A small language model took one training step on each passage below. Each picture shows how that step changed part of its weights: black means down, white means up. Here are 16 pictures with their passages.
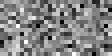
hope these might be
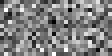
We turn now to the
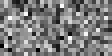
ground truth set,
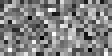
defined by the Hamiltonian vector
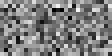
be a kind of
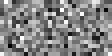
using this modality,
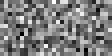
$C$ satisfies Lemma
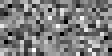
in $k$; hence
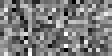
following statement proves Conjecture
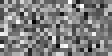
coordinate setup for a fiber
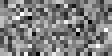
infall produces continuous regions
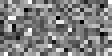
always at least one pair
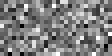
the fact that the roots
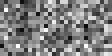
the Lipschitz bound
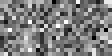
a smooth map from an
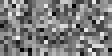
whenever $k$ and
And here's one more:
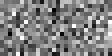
i \sin(
